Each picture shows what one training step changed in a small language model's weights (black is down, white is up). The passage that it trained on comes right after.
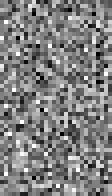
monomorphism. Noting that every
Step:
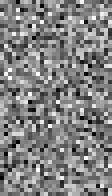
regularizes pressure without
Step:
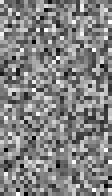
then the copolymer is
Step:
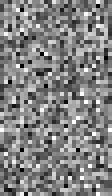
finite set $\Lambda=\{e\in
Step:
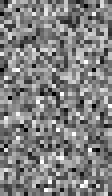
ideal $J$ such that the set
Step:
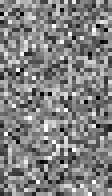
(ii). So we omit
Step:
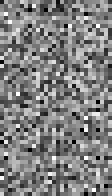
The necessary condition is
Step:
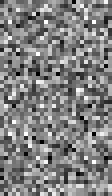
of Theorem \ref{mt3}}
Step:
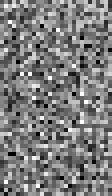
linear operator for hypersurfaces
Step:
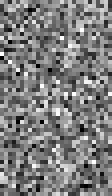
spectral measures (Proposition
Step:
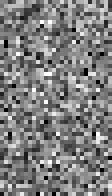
solutions $U_{\cand}$ and
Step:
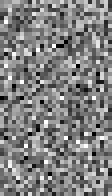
$\hat{\mathcal{P}}$ is obtained
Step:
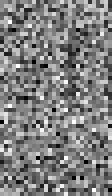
${\mathbf O}\pr_1$ and
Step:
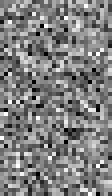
1$, odd) torus
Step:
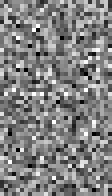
of the Feynman integrals in
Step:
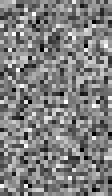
locally closed subscheme
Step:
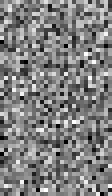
$\ell_i$. Moreover,
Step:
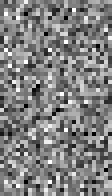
under very general conditions. %We
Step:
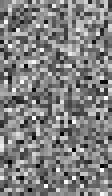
$\mathbb R^2$). Then Theorem
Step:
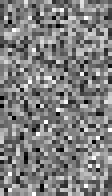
the most general signature $(d^+,
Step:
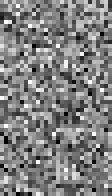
only for limited numbers of
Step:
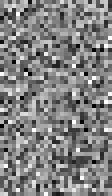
locally a regular surface in a
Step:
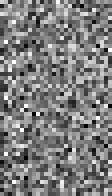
Solutions on the lower
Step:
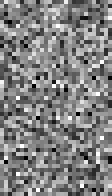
appear in Figure 4, where
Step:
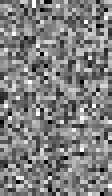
morphism with property $P$,
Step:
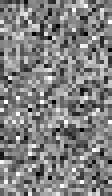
are present, the harder it
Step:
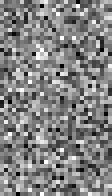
flexibility of this new method to
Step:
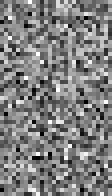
of networked PMUs
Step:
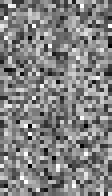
war ebenfalls
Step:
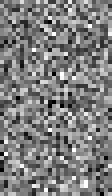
\in \Delta$. Put
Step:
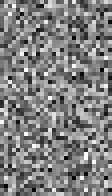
coupling function don't
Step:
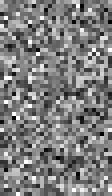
to those on the coarser
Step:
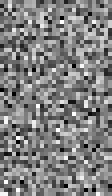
compact subset of the complex plane to a
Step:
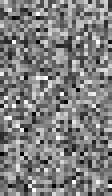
is lower and therefore their similarity
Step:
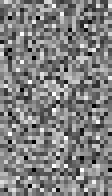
\begin{cases} 2
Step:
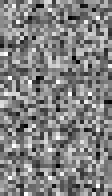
a well-known variant
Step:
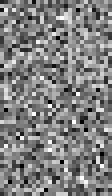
C)$ is the regular representation $\mat
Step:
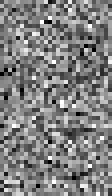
\in \Gamma$, since the defining
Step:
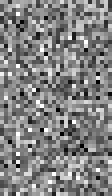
at least two-dimensional. In this case
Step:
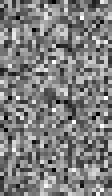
is 3 we see that 2 is
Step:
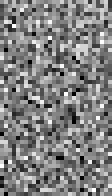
obtained for any time instance for a
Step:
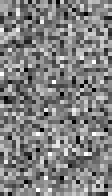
Namely, if $\ef$
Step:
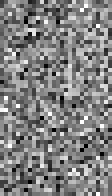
field is subject to a
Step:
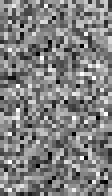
Therefore, the presence of
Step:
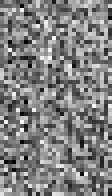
describes the evolution of
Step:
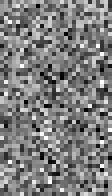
point $p \in M^2$
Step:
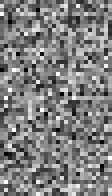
domain of $f$ side to a set
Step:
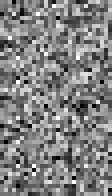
in particular, this is the case if the
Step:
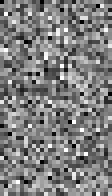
i\leq s.$ \medskip
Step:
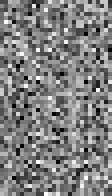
}= \left\{\overline{{\mathcal
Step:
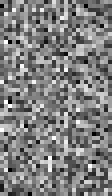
d\'{e}finit le
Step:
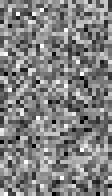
and a generic solution should
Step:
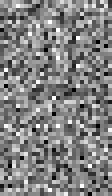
results of~\cite{FGM}
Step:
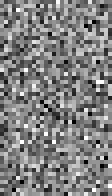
$\underline{Q}$. More
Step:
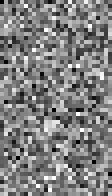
\eqref{a3}, we obtain
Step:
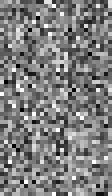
\end{align} where $\psi$
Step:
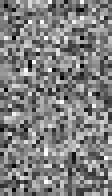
the first subindex such that either
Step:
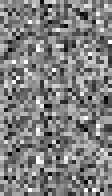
German Federal
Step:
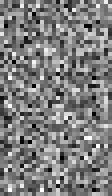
Thus we have \begin{align*}
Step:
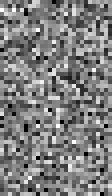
mean curvature $H$ of the
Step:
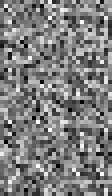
the lattice points of a
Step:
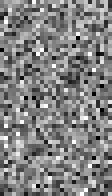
$\xi_i$ form a sequence of
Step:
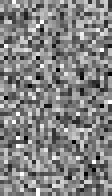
one thing, the computation of
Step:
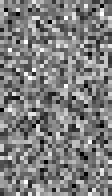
and Linear Algebra,
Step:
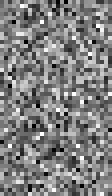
Indeed, step (i)
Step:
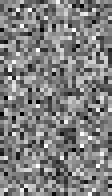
Siegel's series satisfies
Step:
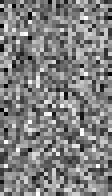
sense. The property will be
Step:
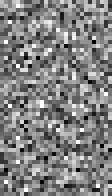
results on the trace formula, in the
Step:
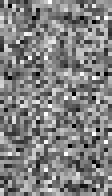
we assess the performance
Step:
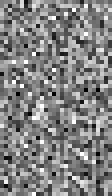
Generalized Dynamic
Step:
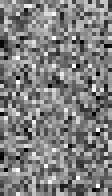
we give the proof in the
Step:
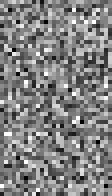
delicate since we can not
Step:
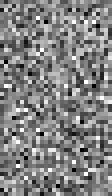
one can deduce that the number of
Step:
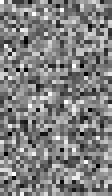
continue to hold even though they
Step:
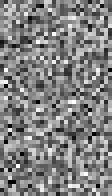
is a variant of the
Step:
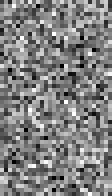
matrix containing the edge density of
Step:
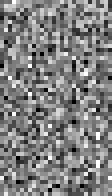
the Brownian motion
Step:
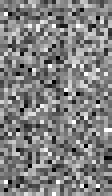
The recursion (\ref{1})
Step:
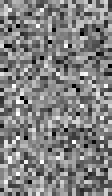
of the slice, the natural
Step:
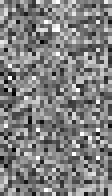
upper bound estimates for the
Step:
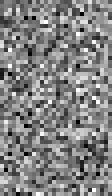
involution for triples of
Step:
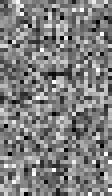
is {\it addable\/}
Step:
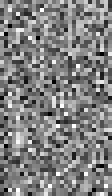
and $\beta=0$. Hence
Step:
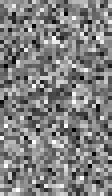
{\it Hessian matrix} of
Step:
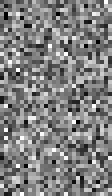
(on $\mathbb{R}$), the
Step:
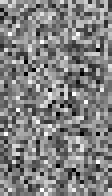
algorithm to compute it. The
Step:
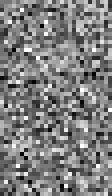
runs on the CPU,
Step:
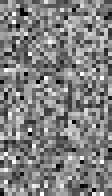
large. It is important and
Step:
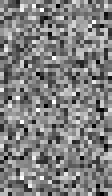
$\gamma_\infty$ around
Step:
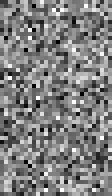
intuitive, several
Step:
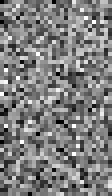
of a standard normal random variable.
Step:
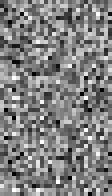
is directly stored into
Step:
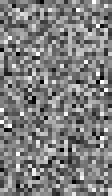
of order $\le 13.$ The case
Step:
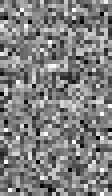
call $p_i$ the
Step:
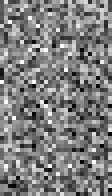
rat pt} induces a
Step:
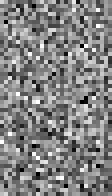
The super-critical case
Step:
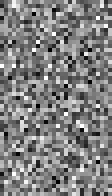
\definition{Definition} A
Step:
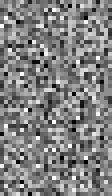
1. [Using the inversion
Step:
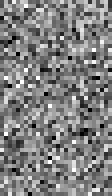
distinguished between actual
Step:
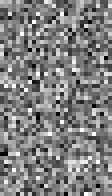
\begin{thm} Let $X$
